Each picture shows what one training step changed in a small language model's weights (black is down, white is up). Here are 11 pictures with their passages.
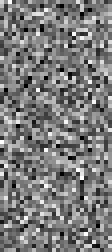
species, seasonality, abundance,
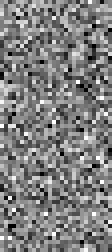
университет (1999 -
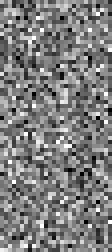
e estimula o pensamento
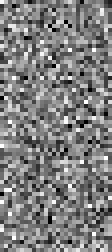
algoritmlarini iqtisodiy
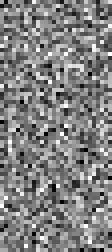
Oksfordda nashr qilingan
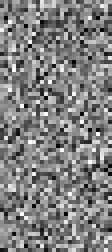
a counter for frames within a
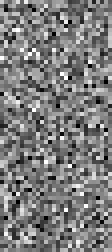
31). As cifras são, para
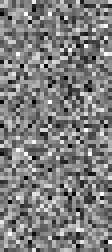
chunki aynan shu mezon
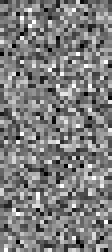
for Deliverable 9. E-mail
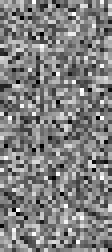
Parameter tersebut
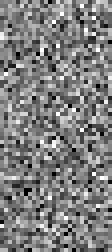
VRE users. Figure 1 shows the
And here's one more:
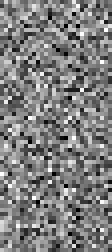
to ten. The change in the
